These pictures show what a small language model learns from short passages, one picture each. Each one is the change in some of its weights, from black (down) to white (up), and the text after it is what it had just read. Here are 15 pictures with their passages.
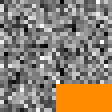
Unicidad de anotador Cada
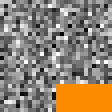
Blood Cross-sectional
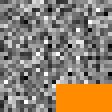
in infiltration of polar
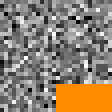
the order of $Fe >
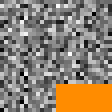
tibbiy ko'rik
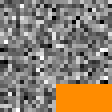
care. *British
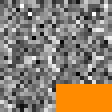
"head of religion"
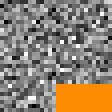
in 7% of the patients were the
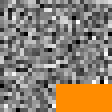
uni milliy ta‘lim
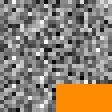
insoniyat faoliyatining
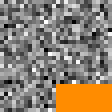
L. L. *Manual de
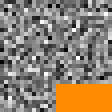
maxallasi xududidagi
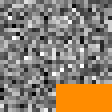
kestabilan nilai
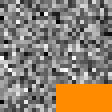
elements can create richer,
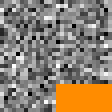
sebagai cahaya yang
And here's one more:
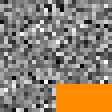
present *in vivo*. 5.
